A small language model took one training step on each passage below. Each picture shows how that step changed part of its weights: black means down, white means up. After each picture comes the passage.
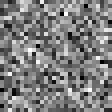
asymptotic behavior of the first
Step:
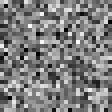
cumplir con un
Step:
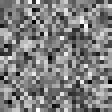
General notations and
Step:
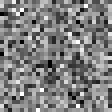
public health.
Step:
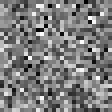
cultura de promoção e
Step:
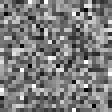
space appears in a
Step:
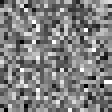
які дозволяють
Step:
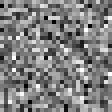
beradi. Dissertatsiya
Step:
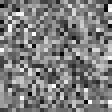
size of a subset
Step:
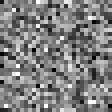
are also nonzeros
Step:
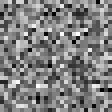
relational data,
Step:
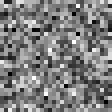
usually denoted by
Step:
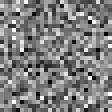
de artigos com base em
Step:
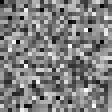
discrete group $G$
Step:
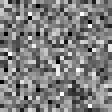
mejoras en la
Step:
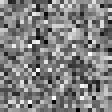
the only singular point of
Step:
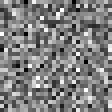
forcing term at time
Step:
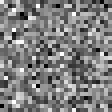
a case where both
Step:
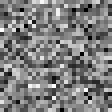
10. Cisco
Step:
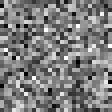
ushbu baytida
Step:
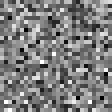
его свойств.
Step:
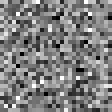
início da
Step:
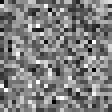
be done by producing
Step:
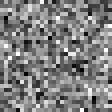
P. Mathieu
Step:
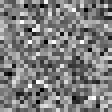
passagem de uma
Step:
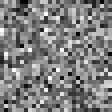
and Hopf
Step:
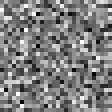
\in {\mathbb
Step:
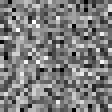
hence, it follows from
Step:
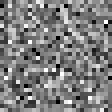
predecir y
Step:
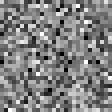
d})$ and the construction
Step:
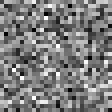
E\in \hat
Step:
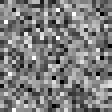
sesuai dengan
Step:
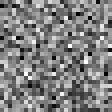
Development Problems
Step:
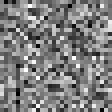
continuous and whose topological dual
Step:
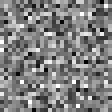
our assumptions.\par First
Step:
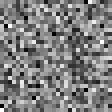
$\Delta$ and the
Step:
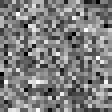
va sintezlash,
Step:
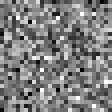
Для организации
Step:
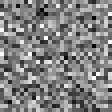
Wirsing extended
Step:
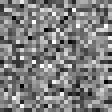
\gamma ).
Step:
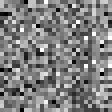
modern trends in
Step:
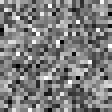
revisión de
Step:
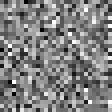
dimension of $A$.
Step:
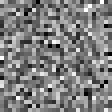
Il quale,
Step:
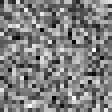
со значительной
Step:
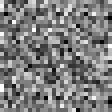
based on incomplete
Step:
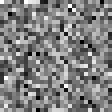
financés par
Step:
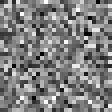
1 deposición con
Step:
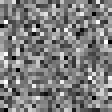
un claro
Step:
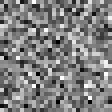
ingredient in our
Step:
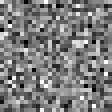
âmbito da
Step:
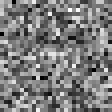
spirtida oson
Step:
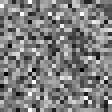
эффективного решения
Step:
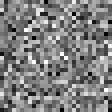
held fixed, then
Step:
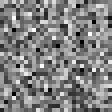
Ante todo,
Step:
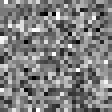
ma'rifat va
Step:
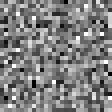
we deduce this conjecture from
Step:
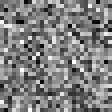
conformité avec
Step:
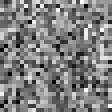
function value and,
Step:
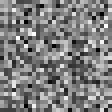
forma que em meses
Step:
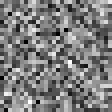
profiles of
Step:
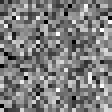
case the above lower
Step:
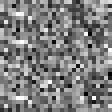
is not an adjoint
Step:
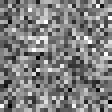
the subject of further
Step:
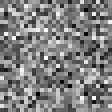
is mapped by
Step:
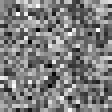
perfect closure
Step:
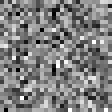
fundamentais para
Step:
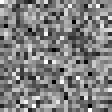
The Dynamics of
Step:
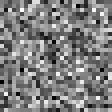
esta obra. Me
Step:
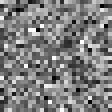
corresponding Cauchy problem
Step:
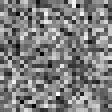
plantea lo
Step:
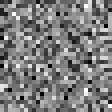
results show that the mean
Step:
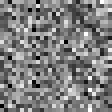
sense to consider the isomorphism
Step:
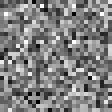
de atención de
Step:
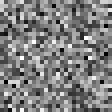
$\Lambda$ of
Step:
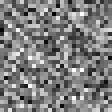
є порушення
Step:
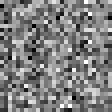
inductively construct a
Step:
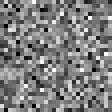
of uncomputable
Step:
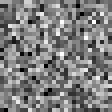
duración y se
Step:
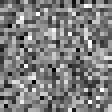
mathematical simplicity, we
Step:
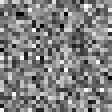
with the boundary control system
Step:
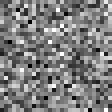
a explorar,
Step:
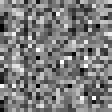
is to show that each
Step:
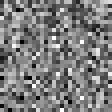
на чувство
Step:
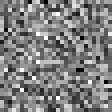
participatie. Er
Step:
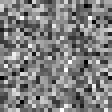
observe that the integration is
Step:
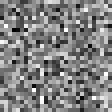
humana durante o
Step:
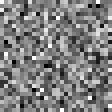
oid fanlar
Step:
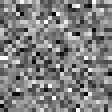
shown in Sections 2
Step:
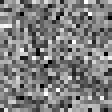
innovatsion faollikni
